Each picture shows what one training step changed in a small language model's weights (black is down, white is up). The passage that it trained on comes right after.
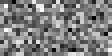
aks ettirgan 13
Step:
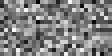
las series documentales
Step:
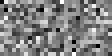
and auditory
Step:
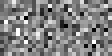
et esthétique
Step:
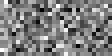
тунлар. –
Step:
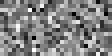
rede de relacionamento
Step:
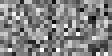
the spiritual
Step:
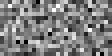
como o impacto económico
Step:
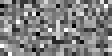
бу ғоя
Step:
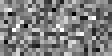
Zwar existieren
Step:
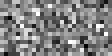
Nurullah ve
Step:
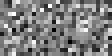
beraten seitdem
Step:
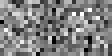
как источнике
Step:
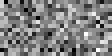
comportamento sexual
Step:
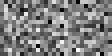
movimentos sociais e
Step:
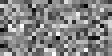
de marzo de
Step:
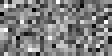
а интересом к
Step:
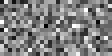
va ijtimoiy rollarni
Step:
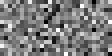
халқ ва
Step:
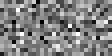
septiembre de
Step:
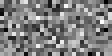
Avances en
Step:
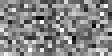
por sua capacidade de
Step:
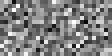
la estética mejorar
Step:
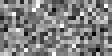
vanuit de
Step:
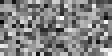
mayor presencia de
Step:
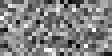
la seguridad de los
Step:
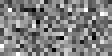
imkoniyati ham paydo
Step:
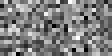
dem vermeintlichen
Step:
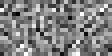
metodla alınan
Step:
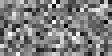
y León. La
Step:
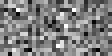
trabajar con actividades que
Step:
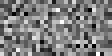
e desenvolvidas de
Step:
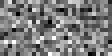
a espasmo
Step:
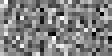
одним духом»
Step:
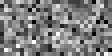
we should also
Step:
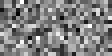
and the wool
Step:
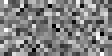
qanday ruhiy
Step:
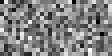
va xalqaro biznes
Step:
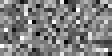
питания в
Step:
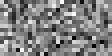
prematuro da
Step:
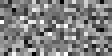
Saraiva Educação,
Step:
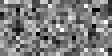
был принят
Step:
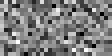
qayd daftari
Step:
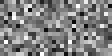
úplné a
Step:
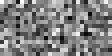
through molecular
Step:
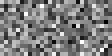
prêmio no
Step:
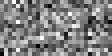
uchun o'qituvchi
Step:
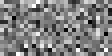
системи інноваційних
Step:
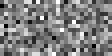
berinteraksi antara
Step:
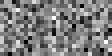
alter Kumpan?
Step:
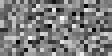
of municipal
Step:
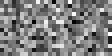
написання –
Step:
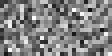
Reporters sans
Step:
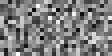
hujjatlar umumiy
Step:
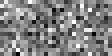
और पाली
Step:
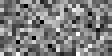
y humanidades se
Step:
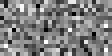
*Int J
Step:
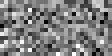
muammolarini global
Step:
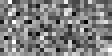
provocar uma
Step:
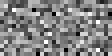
por isso, sua
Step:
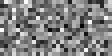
va zaif
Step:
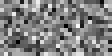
sesuai dengan
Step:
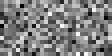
- de hantering
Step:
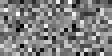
от 20 лет и
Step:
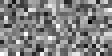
b) aylantirish
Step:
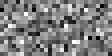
qilmaydigan ikki
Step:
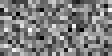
А, оксид
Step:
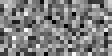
zaif himoya
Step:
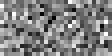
ega. Misol
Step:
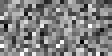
salud. Al ver el
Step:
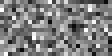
занятий в
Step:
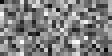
qiluvchi yordamchi
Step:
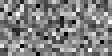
по отношению к
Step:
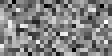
olib borilmoqda.
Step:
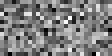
nessa continuidade que
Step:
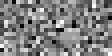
é praticada de
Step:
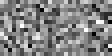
ресурсів, що
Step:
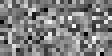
im Ancien
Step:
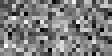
desenvolvidos, com
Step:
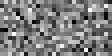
- modellen en
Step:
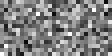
en Côte
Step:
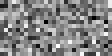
qurilish tizimlari
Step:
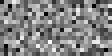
повышению качества
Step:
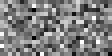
red o proceso para
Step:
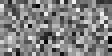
целом следует
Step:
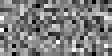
ишлов бериш
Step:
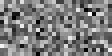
у спеціальні
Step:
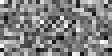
pour alimenter leurs bases
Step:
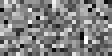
belgilovchi asosiy
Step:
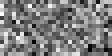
yuklar uchun
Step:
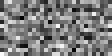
sobreposição, onde
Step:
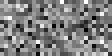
além das imagens que
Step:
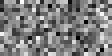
and Management*,
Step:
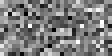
yosh avlod
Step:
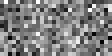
een aantal
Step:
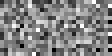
общественно важной
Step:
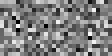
davomida o‘z
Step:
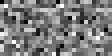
learning texnologiyasi yordamida
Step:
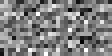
iqtisodiyot fanlari bo'yicha
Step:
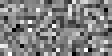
заключается в
